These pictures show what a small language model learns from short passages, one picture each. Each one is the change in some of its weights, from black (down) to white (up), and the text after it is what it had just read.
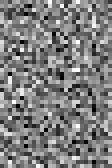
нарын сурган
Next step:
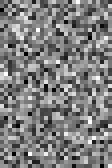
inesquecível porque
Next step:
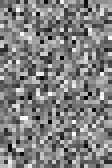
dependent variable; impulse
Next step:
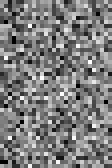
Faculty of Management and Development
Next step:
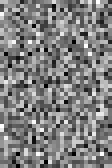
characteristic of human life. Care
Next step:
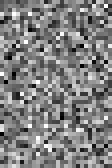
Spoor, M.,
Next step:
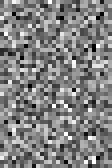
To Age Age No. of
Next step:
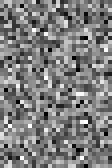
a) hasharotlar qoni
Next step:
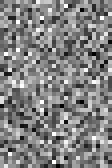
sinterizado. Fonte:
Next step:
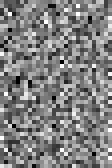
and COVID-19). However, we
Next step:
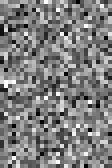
plank have been taken from child
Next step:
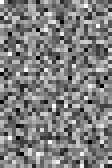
skill and 9 people with low basic
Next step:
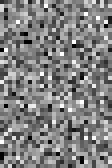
tipo *Hexahedral
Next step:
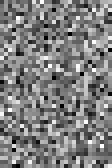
types of tick species and determine the
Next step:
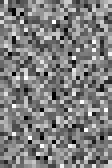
los recursos materiales y económicos
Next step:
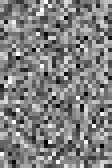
value higher than 0.9
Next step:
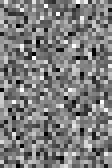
подростков с ГБН
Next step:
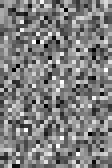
ёки бошқа процессуал
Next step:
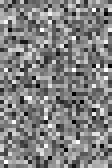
concentration < 9.9 μ
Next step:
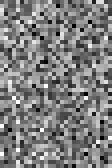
de Escolaridade, cinco
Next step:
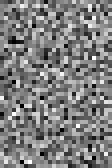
aumentar a precisão, foi
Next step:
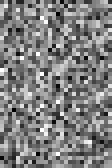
study, these services were included. It
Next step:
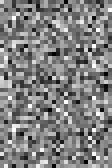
development of RTE Act Awareness
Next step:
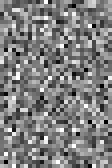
экономических и институциональных систем
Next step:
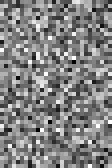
objectives, a two-phase study
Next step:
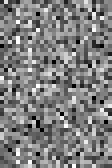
in recognizable forms can facilitate
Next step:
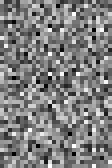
di laboratorium komputer
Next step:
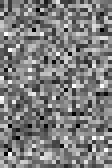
in a promotional offer. The influence
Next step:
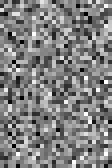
shown in Levy Flight distribution
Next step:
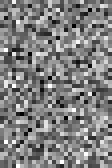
avoenga, está
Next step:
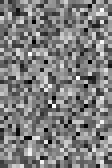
Uitspraken van
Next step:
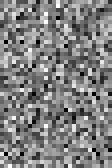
variables, whose index is
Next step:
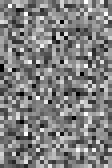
высокие цены на
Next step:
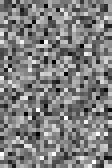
in kan verschaffen.
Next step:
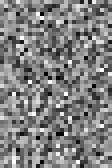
objetivo e o princípio das
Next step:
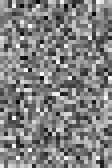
external, post external jugular
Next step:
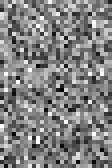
форсайта. 3.
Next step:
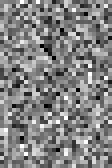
India 1st Vice-
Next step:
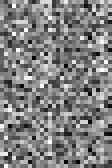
holes. This gap allows the
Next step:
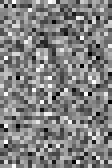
- Mokrzycki,
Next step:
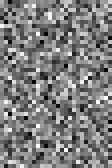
and might be used to identify
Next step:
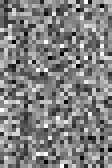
para relacionarse y conocer más la
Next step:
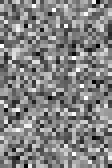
aeroportuário se
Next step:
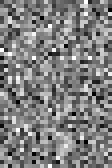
the results presented in this paper mainly suggest
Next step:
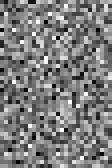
Entwurf speichern
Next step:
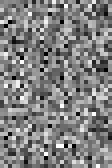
shakllantirishda katta rol
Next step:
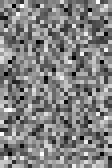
why the World Bank referred to
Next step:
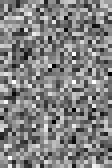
a teoria, mas sim
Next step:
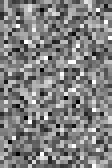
15 видов растений из 12
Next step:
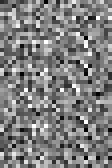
A, B, C, D and
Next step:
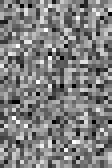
this purpose, the established study issues are
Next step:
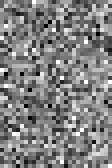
fikrlay oladigan, innovatsion
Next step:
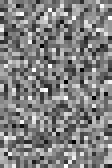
thin plates of copper.
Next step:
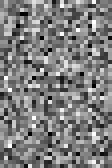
мартадан ортиқ
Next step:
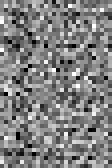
з мовленнєвими
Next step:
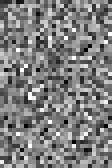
on the Internet is carried out
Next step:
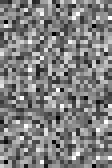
on a watch glass and
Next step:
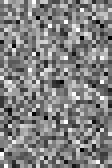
7.7^\circ$ in the
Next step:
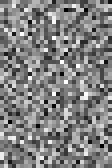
trying to convey them.
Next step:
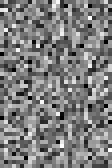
500 firmasına
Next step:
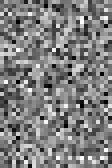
may gradually develop active TB in
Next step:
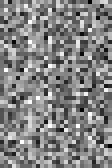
for the five range from .80 to
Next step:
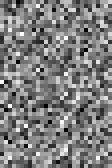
could be used as a potential
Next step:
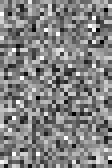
district. In the following
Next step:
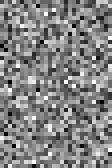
and products for the conterminous
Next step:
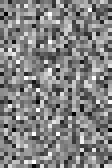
from and works with animals for
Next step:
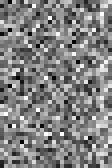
har ikki yilda bir
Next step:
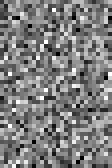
znoway, Wstaj
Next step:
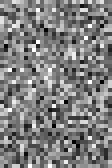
the Fermionic Quantum
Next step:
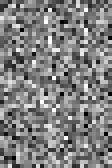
corrected and quality of power was
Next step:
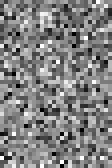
arterial pressure (MAP).
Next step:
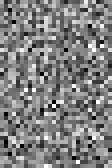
A computer/laptop that
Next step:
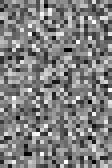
is Ca-HCO₃.
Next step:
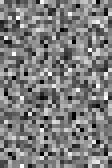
dan keadilan pada platform digital
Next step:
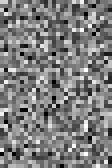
& Smith- Jentsch,
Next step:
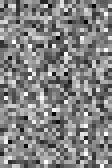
to be pointed out that the
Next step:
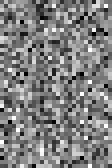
Kurolboy's novel
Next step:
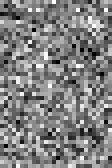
Retouched flakes:
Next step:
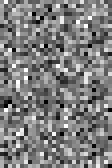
gipoksiya qon tomir
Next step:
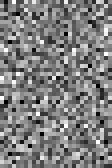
conseguinte, os
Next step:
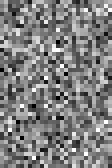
2013). According to Stephen
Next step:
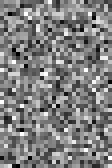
Abstract: The economic consequences of
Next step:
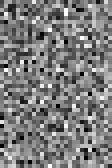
- Varias universidades tienen
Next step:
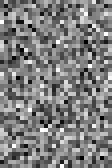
lower (Samar Bagh).
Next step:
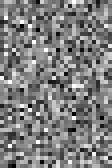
the Coefficient of Proximity
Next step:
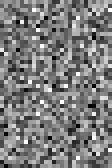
201 та (амалда
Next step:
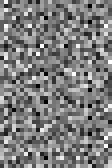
Canada, Czech Republic.
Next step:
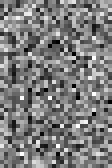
a importância da atuação de
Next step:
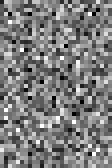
üzerinde çalışılan
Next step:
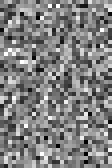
as expected, because the error sources from
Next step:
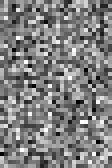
Sem Limites: Integração
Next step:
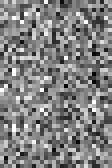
Анализ соотношения между
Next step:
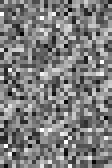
significant in successful interventions. Using
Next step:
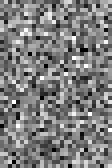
with the IMU measurements to provide
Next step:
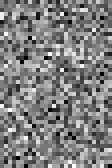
the monument, cleaning of
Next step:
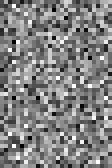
are each independently selected from the group
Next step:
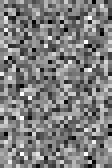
se sentir engessado e
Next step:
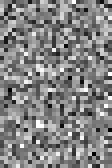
three detection information such as heat
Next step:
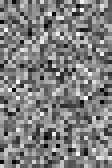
upon Tyne, UK
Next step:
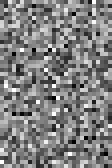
They find the most convenient way of
